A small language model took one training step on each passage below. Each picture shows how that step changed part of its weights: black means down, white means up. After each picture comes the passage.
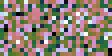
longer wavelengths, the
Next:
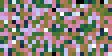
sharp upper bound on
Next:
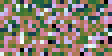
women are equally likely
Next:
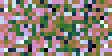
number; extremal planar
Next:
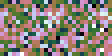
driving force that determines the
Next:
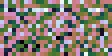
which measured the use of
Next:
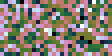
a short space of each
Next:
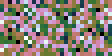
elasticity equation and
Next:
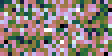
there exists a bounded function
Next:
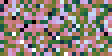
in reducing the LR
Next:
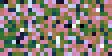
the same form if
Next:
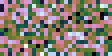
growth of the magnetic
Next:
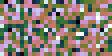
a lemma that summarizes
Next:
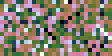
the quality of the
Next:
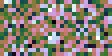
the great critic and
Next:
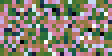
positive direction and vertical unit
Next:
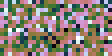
at the level of individual
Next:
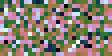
that there is a tree
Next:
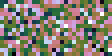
the finite-dimensional simple
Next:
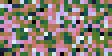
of information and communication technology
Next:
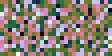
extant remnants
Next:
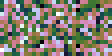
note was defined by
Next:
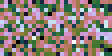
and for this case,
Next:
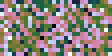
regulations are defined as
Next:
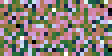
be projective in $\sigma
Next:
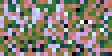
on the pencil
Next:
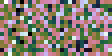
linearly between the corner
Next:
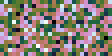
the diabetic
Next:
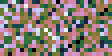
a better understanding of the
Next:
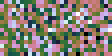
group isomorphism, the class
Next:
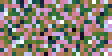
time for k in
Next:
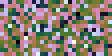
regression coefficients and the
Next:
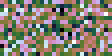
particularly when the number of
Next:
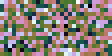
$, \; dual to the
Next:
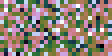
Comet had been active
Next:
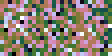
predicted metabolites
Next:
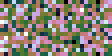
Years of working experience
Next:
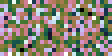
at least as successful as
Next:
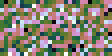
to avoid having to sample
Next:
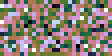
From the resulting orange
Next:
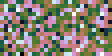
the large amount of software
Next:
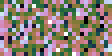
sustainability assessment guidance
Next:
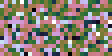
can be constructed from at
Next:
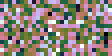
for exchange interactions beyond
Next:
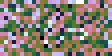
in people who use
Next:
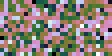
and create new social relationships
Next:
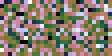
1 \, , \nonumber
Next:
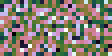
their integration into global supply
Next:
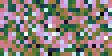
of $F$ and
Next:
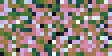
lines denote the median.
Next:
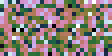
electronic structure calculations in the
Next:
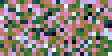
the rich and long
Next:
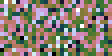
control theory is still the
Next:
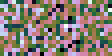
a contribution to the
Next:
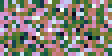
from single stars. Some
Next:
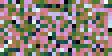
Solving ODE using
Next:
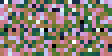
well-posed initial value
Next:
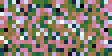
allows for obtaining information
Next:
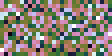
\hfill $\square$
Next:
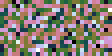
middle one. As
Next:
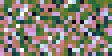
streamlining referral
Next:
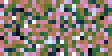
the Gibbs
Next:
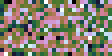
majority of student agree that
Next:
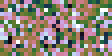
are comparable for these two
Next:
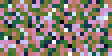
2\pi \over
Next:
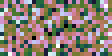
used as an ASR
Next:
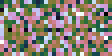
that $A_i
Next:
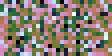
straight section by a
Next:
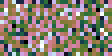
The majority of people begin
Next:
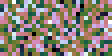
available for validating the
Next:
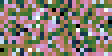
random variable. Then one
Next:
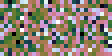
In order to account for
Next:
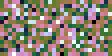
\medskip\noindent The
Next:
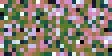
Math. Bonn
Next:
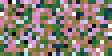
absorbed powerlaw model
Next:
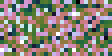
are shifted by
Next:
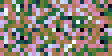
it is an nc
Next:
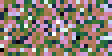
Carleson condition,
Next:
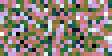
field and atom? By
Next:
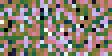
theory of homological algebra
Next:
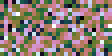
fluid particles in forced
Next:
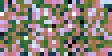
characterizes the configuration without
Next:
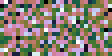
to a Maxwell field
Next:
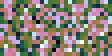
from vertex $i$
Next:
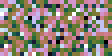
Music Conference*,
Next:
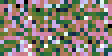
Furthermore, Maki et
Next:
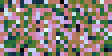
that incorporates a large
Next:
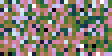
role of different molecular processes
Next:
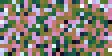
it receives, and
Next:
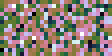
$YX$ in
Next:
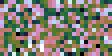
the following. We begin
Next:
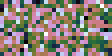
that use metrics,
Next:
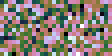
the second-order
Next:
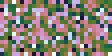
with these sets are the
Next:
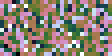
$P$ with
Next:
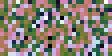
groupoid. Hence,
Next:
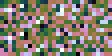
they not always achieve a
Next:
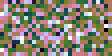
steps to Valea
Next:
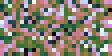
stable and maintainable is
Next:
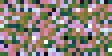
a subsheaf,
